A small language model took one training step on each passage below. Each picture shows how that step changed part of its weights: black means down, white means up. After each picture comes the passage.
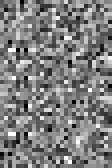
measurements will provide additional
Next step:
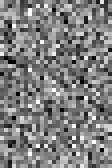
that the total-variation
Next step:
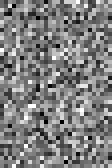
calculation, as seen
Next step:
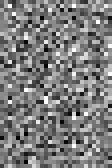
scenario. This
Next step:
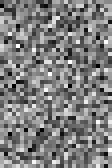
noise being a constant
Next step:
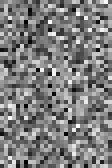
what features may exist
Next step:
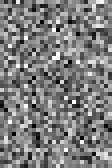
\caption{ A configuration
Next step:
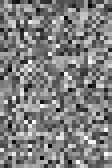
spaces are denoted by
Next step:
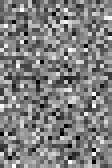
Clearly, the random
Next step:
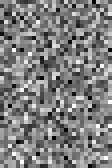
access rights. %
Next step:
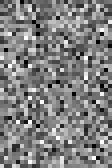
where $K_1$
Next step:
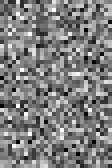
of $r$, the remaining
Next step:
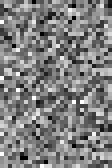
traces track each other but
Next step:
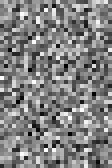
equation \begin{equation} m
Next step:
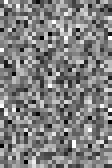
environment qubit
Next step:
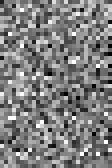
the parametrization
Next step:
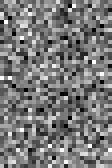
the MgO atoms
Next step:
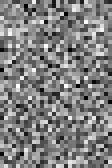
\def \bf{\textbf}
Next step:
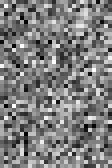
and motivation to this
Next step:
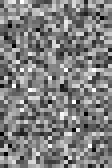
returns a number
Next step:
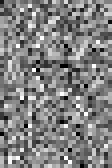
the properties of these dimensions.
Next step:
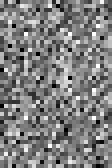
\end{align} Then,
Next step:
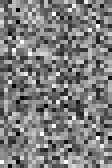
for Astrophysics
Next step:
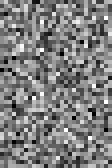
is left adjoint to
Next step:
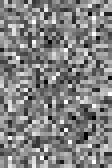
following product set version of Theorem
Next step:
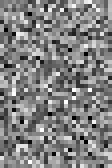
graph trees that are
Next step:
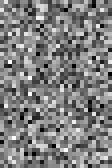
$i$, and edges
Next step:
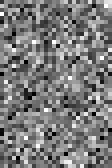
get at 90\% CL
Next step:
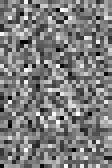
1, \mu \rangle =
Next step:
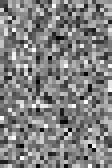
a suitable combination
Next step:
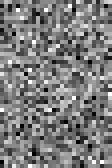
the holon field,
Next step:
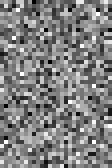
corresponding Noether charge
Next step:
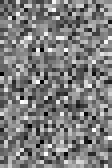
of ROs out of
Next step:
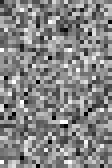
the choice of the connected
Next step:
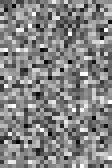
which are routinely
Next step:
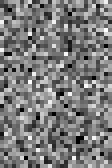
crossing position,
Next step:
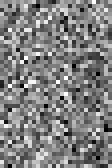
k, 1\times k,
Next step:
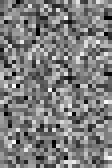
frequencies, and
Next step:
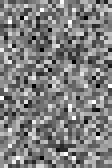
breaks in one
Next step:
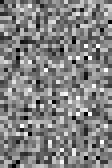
the $CP^n$
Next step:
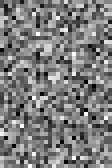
so that all the experimental
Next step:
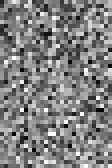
student under the direction
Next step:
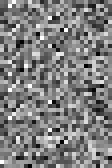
\approx \Delta
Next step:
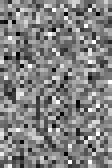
see that germanium
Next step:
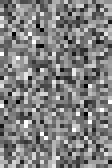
that $\lambda_3 \geq
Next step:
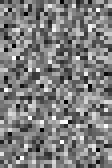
fluctuations for a
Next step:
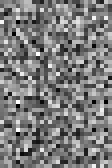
is always there
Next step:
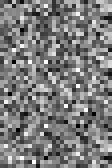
dataset and the SoX
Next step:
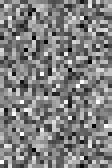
preference toward
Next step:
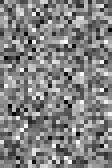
they will appear to an
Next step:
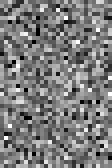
point, whereas LFK
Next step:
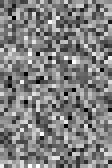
to find an analogous
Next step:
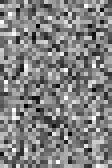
\leq \widetilde{C}
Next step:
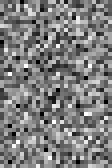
As can be seen,
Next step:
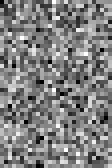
obtained from a subgraph of
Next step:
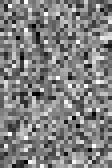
\emptyset$. There are
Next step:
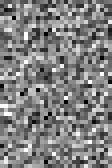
be physically located
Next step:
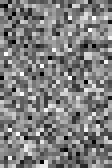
the seesaw scale
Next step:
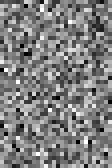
\circ \varphi_u)
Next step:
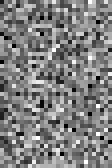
published in
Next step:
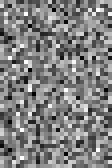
significant accuracy
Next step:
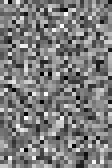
for derivation of the equation
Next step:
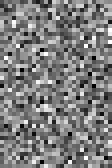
generally more effective in
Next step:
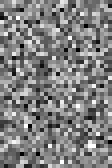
are in excellent
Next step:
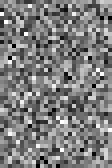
with 88 stars in
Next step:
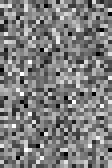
= Prox \subset Q
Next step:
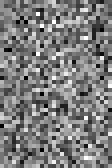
\vskip 15pt
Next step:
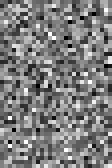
be learned in
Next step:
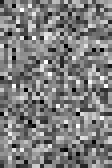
the eigenvalues of
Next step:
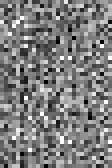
symmetric L\' evy
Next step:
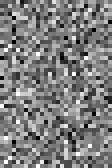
with its residue
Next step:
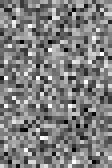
than the others. For
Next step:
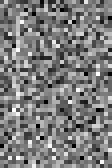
gradient descent
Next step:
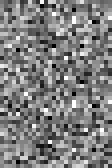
condition is violated. For
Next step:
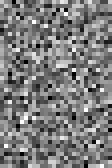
first investigate the
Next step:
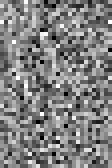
path \begin{equation}
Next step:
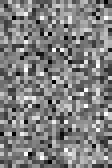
c rr} \hline &
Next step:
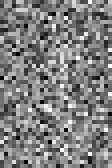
results Does the proven
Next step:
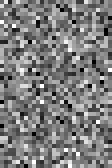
The small deviations could
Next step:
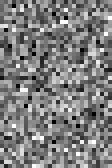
In particular, the value function
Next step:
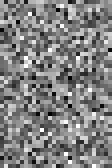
the collected data can be
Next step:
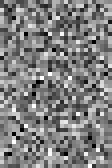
more complex challenge
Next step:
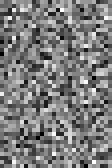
2, the operator norm of
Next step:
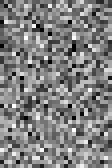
local solar conditions. Initial
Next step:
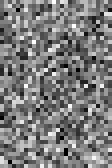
the experimentally measured
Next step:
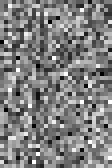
\delta_n$ are
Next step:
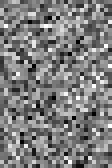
hand the PW method with
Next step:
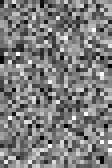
proton and He.
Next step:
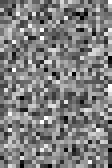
provides the ability to
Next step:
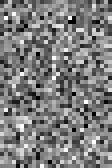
nature and occur by
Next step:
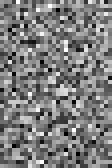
in the on-sky
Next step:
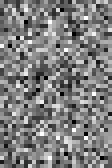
3. saluting
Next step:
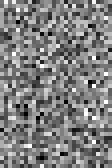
right coset of $G$,
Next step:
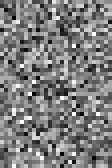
reported in transition
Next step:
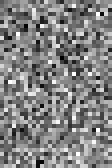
modulo the relation
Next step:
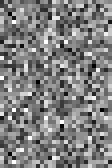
from considering arbitrary
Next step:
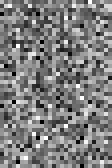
subjects at both 25
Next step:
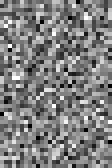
a standard Leray spectral
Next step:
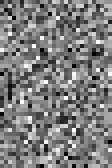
in their spectra. This shows
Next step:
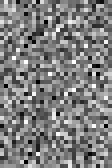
\emph{at least}
